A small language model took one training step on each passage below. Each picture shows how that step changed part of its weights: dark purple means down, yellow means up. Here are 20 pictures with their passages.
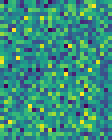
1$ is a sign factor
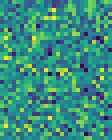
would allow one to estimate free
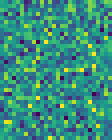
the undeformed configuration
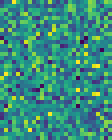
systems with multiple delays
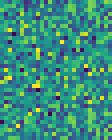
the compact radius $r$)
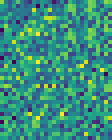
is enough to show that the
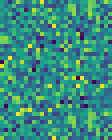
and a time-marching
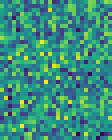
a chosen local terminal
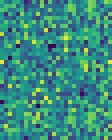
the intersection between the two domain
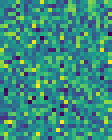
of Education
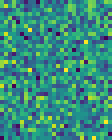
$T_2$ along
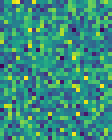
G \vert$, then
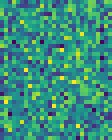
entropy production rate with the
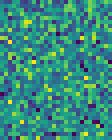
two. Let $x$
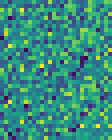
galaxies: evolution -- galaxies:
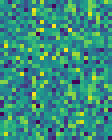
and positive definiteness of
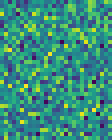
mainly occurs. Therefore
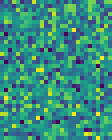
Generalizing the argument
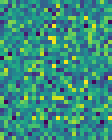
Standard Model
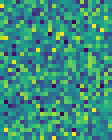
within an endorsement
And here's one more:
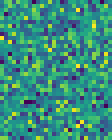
than 1 m/s
